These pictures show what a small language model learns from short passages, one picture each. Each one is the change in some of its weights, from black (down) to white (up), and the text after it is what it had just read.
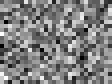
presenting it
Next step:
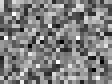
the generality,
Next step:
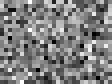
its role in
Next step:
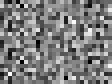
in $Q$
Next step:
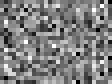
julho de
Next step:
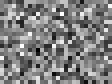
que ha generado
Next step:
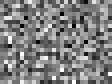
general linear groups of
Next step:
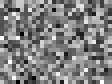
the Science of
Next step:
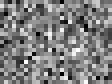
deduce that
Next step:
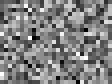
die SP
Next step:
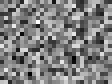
maps between the
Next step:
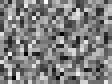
suponen que
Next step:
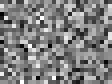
does not fork
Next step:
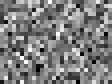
Chapter 4 of
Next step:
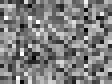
not contained in
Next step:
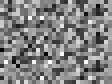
rings, see
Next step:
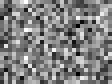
information on the
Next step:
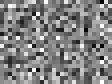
tratados por
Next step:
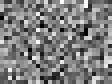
is an easy
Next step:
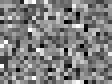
fractional and
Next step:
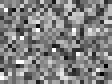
between them. Then
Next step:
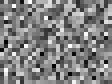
кари за
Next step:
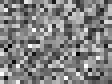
most applications
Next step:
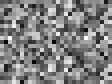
as simple as it
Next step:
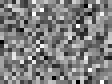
is precisely the
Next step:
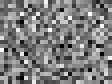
qual é a
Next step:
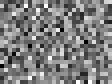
foliation if
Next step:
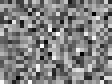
also like to
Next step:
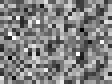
determined; it
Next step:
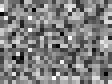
exists for which the
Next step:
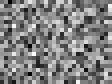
point amenability
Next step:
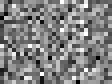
order is a
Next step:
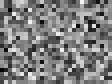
of the projection
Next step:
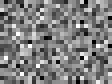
is omdat
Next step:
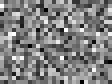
increase the
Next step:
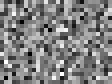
de modular o
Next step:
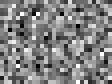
que podem ser
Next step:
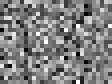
comparison in algebraic
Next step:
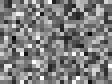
results read as
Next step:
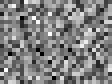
suspenso no
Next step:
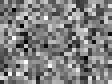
version. This shows
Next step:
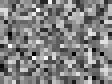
For any variables
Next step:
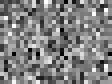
analyzed as
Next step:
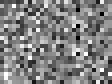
organizado por
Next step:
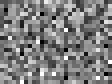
o impacto
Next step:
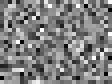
no siempre
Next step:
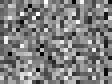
quando no
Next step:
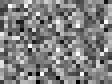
un NRE
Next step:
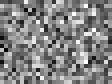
have a planning
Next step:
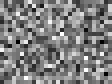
for example,
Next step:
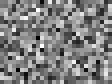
For example, does
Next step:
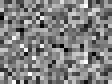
is a nice
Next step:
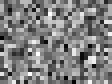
by a fan
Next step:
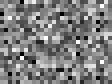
supercritical one
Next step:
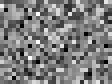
a proteção
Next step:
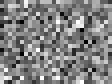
uning paydo
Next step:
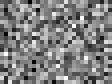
kelib ul
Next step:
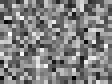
example of an
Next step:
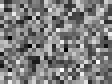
a periodically
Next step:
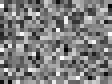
a group object.
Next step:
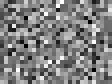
metric $g$
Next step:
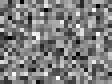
L \setminus
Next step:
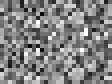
are affected
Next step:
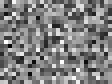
the number of the
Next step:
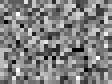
study, using the
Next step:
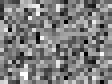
| time step set
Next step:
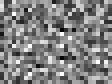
the deposition of
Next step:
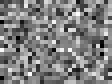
funktsiya va
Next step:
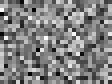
exists a natural number
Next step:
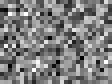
TC, que
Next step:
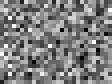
topological group and
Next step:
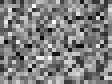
в честь
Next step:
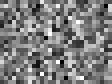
that, for every
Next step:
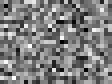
natural short exact
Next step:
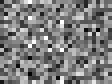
— ularning
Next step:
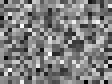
the unique solution of
